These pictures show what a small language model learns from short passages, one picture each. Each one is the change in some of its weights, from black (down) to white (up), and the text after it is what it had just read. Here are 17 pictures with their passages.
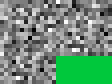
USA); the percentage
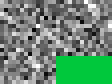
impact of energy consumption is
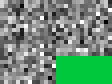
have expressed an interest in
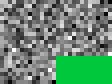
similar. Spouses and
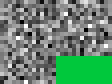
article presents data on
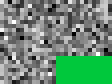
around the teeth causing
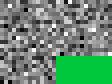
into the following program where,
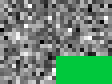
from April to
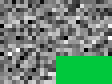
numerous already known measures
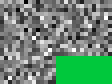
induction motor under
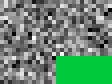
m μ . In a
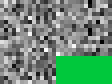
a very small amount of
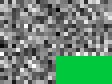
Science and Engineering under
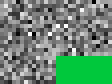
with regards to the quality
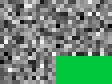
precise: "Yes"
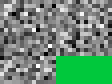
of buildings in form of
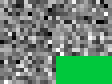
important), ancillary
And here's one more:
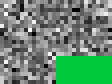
for low-density
